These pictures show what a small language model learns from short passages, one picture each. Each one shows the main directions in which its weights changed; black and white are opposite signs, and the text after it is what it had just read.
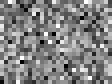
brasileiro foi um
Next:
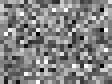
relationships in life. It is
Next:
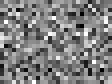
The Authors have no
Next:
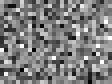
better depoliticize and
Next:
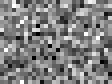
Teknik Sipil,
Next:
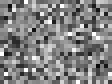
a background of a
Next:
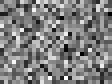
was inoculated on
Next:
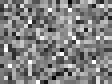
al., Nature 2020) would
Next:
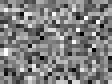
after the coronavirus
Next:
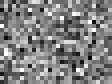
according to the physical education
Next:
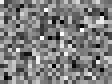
regions of Eswatini
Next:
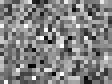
and micromechanical
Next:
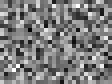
to handle intricate
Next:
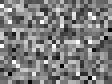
of recent 6 months
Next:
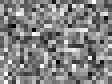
material, which is complex and
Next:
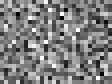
two well-known
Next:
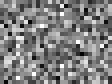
reports suggested that
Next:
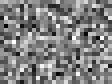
The Use of The Stable
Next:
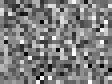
identificado por meio do
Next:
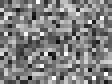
(SPR) Diterima
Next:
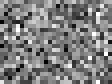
tizimi oʻrganish
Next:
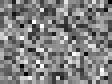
та визначити
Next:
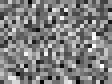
litr, harorati
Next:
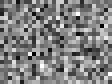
no interaction effect of treatment and
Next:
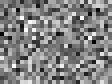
the Chardonnay
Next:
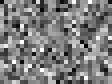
psychologique Absence
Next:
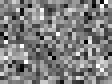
females. One of the
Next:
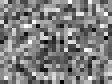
також залучати
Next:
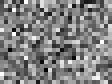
it, the motivation of people
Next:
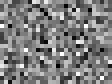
C., & Livia
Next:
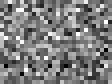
The situation was totally different
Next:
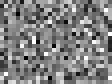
to a significant ($p <
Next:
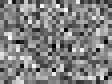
at the 2-position and the
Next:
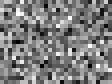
increase the accuracy of the comb
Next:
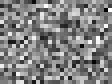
salohiyatining rivojlanish
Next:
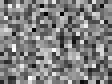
ishtirok etadigan
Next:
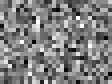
view of sensor data and
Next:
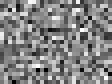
different inhibition zone from
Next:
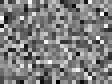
external keys No Yes
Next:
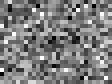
del rango de variación
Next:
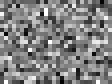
= K \cdot
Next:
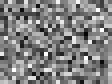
carried out. 2.
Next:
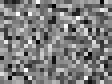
коммуникации и
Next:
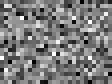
information into added value for
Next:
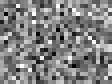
computational efficiency of automatic
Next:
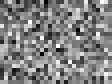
Con todo lo demas que
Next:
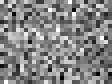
que hoy afronta el
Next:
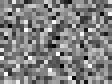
Celui qui peut
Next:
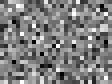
is a key component of the
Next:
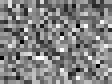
industrias. Se han
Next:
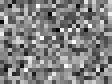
combating market socialism and
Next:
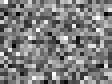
bo'yicha falsafa
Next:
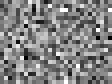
hacia uno mismo
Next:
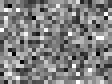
from each of the participant into
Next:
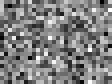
marginalised and she
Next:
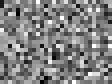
pena particularizar este
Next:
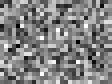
Asli dari bahan
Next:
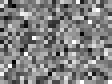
fapt, de către
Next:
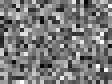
fabrication of the
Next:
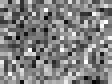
ko‘rsatish bilan
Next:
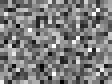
and/or falsification,
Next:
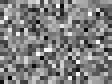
e certidões;
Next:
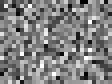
system. In order to avoid
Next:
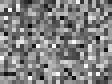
can significantly inhibit the growth
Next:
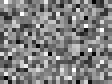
span. This mapping
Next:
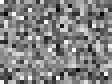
Stress and management strategies also significantly
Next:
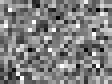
денною формою
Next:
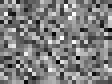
cota de previdência
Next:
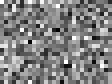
the scheme followed in
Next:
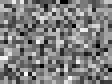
these resources, our focus has been
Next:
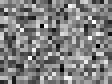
in Europe and North
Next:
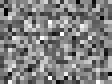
zielt nicht auf einen
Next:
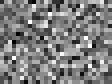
час, дату та
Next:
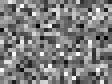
insight into the patterns of
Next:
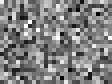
proteção social integral ao
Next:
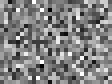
fail to reach an
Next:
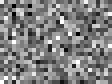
marta Abu Bakr
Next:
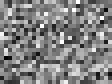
the country has fossil
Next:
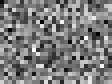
be used in the practical activity
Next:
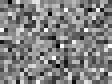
e até mesmo na
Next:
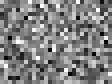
to increase and supplement the
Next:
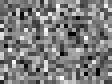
correlations between education level and some
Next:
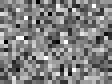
materials' supply chain
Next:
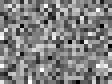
contrast, representatives of
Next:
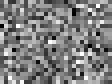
qo'ylarning burun
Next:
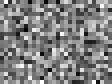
Rasch analysis with the help
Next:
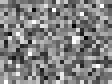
chiqishi xususida
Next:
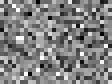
método, o
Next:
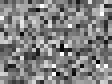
der Ergebnisse
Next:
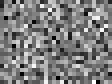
in industry / K.
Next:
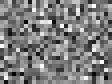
10% Hematuria
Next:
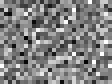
Project Brochure
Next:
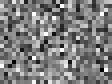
of the firm's activities.
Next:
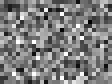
potentials at pH values of
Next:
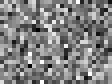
the three continua at all
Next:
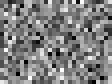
in Nederland te
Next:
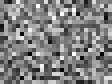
no en ninguna
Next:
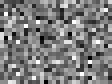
improved patient experience,
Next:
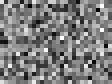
HPLC), lekin
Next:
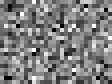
bilan hamsuhbat
